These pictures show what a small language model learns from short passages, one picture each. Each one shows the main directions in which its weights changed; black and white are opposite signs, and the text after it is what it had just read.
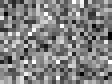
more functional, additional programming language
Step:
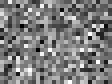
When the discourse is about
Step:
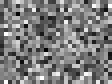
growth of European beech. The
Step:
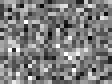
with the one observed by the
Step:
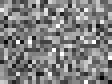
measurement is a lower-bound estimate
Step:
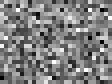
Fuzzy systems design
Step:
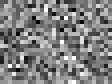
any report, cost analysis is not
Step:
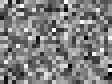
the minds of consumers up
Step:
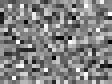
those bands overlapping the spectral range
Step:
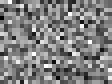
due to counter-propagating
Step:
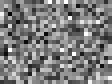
BRST-symmetry of the
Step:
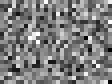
is able to provide information on critical
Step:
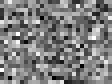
message, by how much does your
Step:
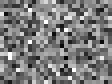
to MO, MC, MD
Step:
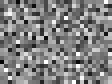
on a piezo
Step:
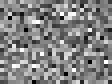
information, it will be stored on
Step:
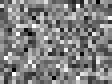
cross-correlation function as
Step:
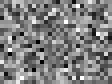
significant way in the top ten
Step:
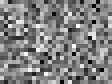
predictions about cosmic microwave background
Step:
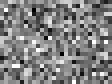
with low matrix porosity and
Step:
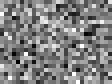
or not. Hence, we designed
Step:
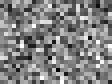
Spectrum Disorders.
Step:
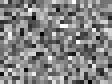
template, logos,
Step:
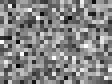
{\it exciting} package is
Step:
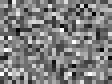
variables. \Segs can
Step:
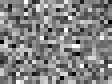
the Health Sciences begins its
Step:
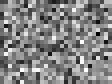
inorganic, organic,
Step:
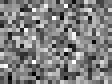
surprises observed in model
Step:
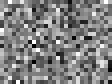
of a negative donor in
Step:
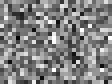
been calculated numerically in Ref.\
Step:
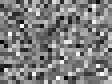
We show and discuss such maps in
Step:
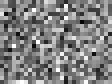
the other hand, to model the
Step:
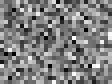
Egypt). A
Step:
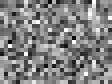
on chemically interesting structures and
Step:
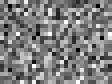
investigate a scenario in which the number
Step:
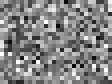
iron. The cameras are
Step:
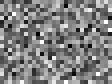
them throughout their journey,
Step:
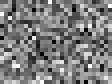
of degrees also follows a power law
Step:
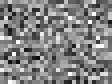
understand if the RRF and its
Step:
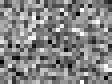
infectious peritonitis
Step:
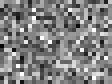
classification and regression trees for
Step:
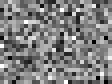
the crystal, that arise as a
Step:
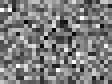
the squared reconstruction loss. We
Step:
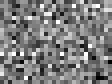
galgaxy. The
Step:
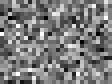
and test sets contain images with three
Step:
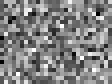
using Least Significant Bit
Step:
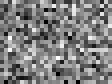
**n** is the number of
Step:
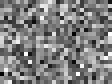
or any analysis in general,
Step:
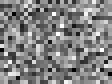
outcomes than moderate-intensity training
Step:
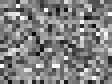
where the *statement* had
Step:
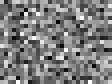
denotes the number of characteristic convolution
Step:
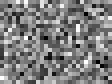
idea for constructing such a
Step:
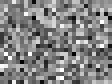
Casimir energy, and
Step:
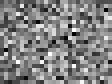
global thread to the core
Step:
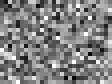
Pakistan such as the
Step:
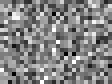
results. As shown in figure
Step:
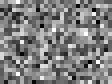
same order as the neglected term
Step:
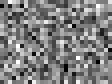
Results for the sample subset with relative
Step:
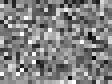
at LAC DHS was supported
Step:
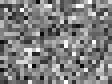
created from the satellite image IRS
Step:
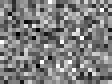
of requirements, the most important of
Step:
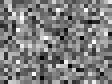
replacement, a capacitor is
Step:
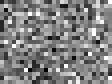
hours before sowing. It was
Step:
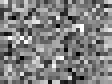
to assess the model fit in
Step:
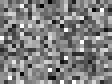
the atom rearrangement time
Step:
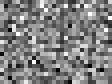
ion decays very early during the
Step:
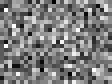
discovery, AlphaFold
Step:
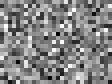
The average x-axis momentum of
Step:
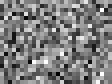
not being misused by any
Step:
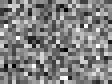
and $\pi \Delta$
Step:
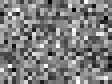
of institutional quality in this
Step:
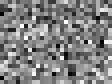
and NPV; Fig.
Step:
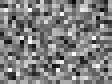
slit spectroscopy placed along the
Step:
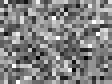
complete the proof. Step
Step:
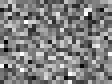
the data to shore, filter
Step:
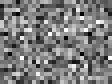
but this mortality was not
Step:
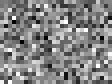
\section{Results and discussion}
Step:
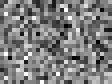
gas. The gas rapidly
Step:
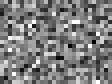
and have added spectral components to model
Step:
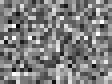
animals. Many Asian
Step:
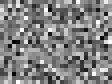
not reduces the drift value it remains
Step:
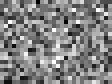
that are obtained by setting the mass
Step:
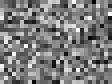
life in a Universe, if
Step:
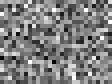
a \{discipline\}
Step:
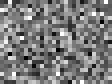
declare no competing
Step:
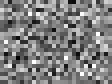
order, which we shall not discuss
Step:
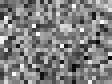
xylem throughout the plant.
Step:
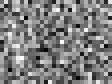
decline in quality of life.
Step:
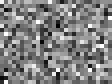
crises and mounting
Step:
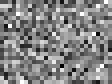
It is important to note that independently
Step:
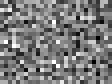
the data. The database contains nearly
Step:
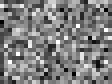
be nonreduced with generic
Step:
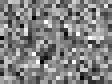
misinformation through targeted communication
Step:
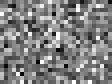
and $E_y$. through
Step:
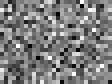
the confined near fields of
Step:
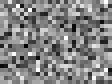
proliferation and
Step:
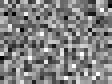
grid-like urban road network.
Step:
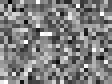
discussed [3]. Online
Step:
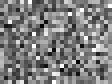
= Strongly agree.
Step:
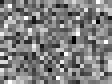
work assesses the performance of only
